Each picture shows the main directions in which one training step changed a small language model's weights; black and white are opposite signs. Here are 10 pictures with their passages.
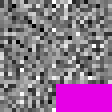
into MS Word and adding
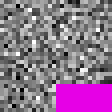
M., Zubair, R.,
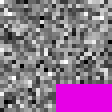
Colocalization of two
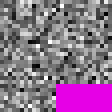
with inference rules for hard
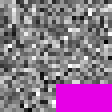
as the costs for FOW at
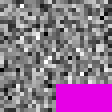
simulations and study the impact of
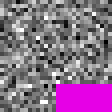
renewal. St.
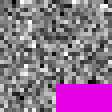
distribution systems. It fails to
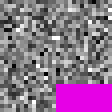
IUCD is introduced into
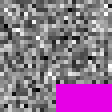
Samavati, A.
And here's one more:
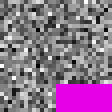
(MFA) for global
